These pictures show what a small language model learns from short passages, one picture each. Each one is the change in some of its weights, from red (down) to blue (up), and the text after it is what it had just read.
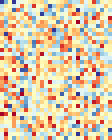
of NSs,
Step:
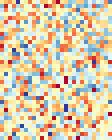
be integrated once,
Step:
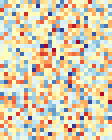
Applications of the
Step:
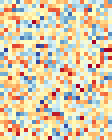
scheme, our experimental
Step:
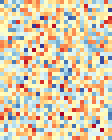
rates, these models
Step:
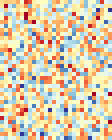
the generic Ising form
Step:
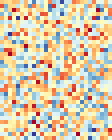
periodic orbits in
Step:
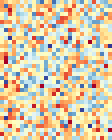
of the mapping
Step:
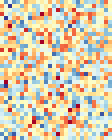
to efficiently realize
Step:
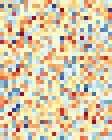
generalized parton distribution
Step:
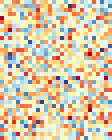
are some local operators,
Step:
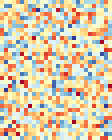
to be a chance
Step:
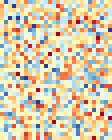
about flat space,
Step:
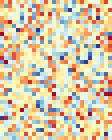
the predicted and the
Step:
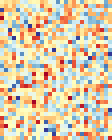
have been suggested to
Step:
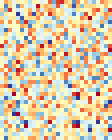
and BSV light.
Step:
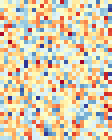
experiment are of different
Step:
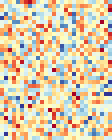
the ideal models of
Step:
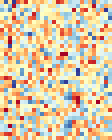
a maximum. This is
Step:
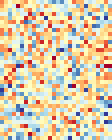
the upper hybrid
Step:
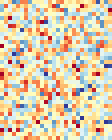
detected by the method
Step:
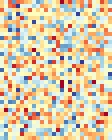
theory'' . The new
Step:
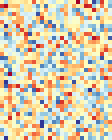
now is what the
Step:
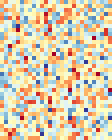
within the same area in
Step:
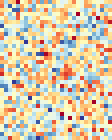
solutions, call
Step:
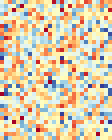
boundary condition for the
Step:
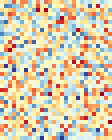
{\it quantum error
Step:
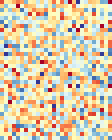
trajectory. In
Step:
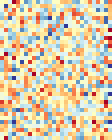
presents the fatality
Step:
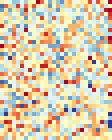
under pressure in
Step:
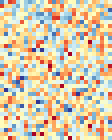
detection using the initial
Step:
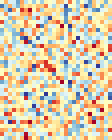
ASR proteins
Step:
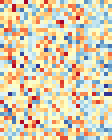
up to the level of
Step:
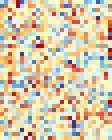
we show the identified feature
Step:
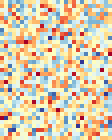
efficiency of the cell
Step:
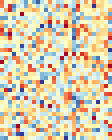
the maximum network throughput
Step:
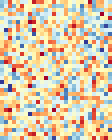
publisher =
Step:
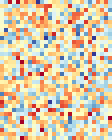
spin-\jFive are
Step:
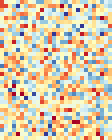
first checked
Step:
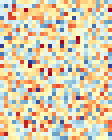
\end{eqnarray} where
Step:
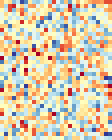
smaller scale fluctuations with
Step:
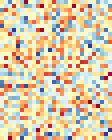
key in the context
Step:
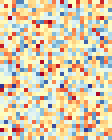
as described above, 102
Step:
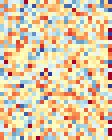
when we will introduce
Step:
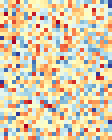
redshift distribution of
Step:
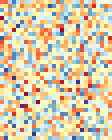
transforms as in
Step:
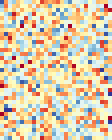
of the chromium
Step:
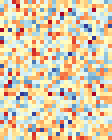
consider eqn.\
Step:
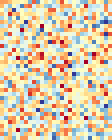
that its exterior
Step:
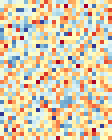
experiments are run by
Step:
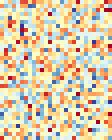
to the SSIM
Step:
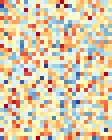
in surface longwave
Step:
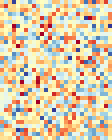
used to place lower
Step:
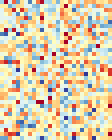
Whether this suppression
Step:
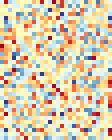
exposure time for each
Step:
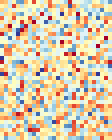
and (d) show the
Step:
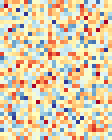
outcome alone
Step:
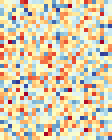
chirps with different
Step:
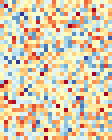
Extending this
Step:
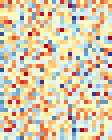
the strong dephasing limit
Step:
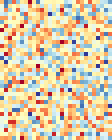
is assumed to lie
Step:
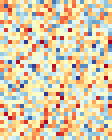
of a QTM can
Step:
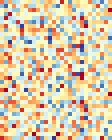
the breakdown
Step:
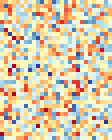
of a coherence
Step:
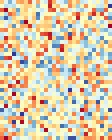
double transition sample
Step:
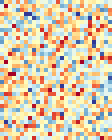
system of teaching
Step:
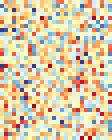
thermal NSs,
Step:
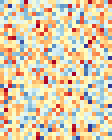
at sufficiently low
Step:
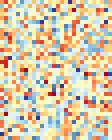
of the ground state of
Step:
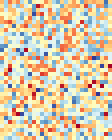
symmetry was found to be
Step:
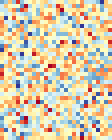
meV, 20 times larger
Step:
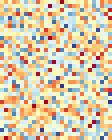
modes must be
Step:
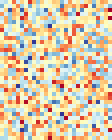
vacuum structure,
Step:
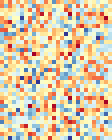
the upper half
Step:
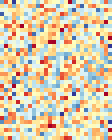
most of the graphs
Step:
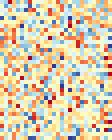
increases the rate capability
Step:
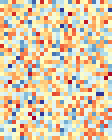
in Section VI.
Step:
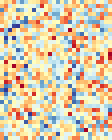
significantly larger than what
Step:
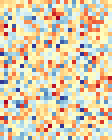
by the Rutgers
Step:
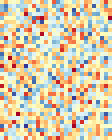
applications of the general theory
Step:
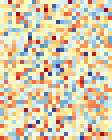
(but not so
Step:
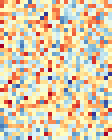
in the line forming region
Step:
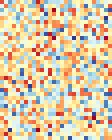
around the box
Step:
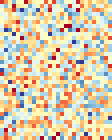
from up to down,
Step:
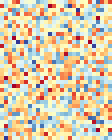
ratings are used for
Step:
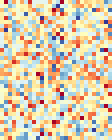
Fig.1. The
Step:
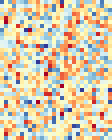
rate between states $\vert
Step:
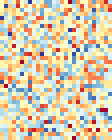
$z$ (that
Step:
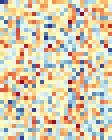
+\frac{d m
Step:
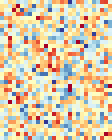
Actually, the
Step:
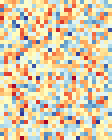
be seen, for the
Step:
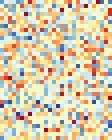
a WDM system,
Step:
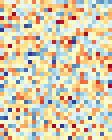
corresponding critical temperature of the
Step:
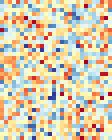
two kinds of
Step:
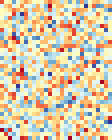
X-ray spectrum with a
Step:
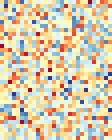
in the smoothing
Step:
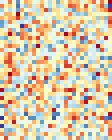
we demonstrate
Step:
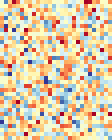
open. It is
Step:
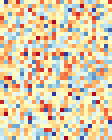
the hysteresis
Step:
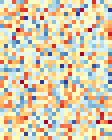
view, the effective
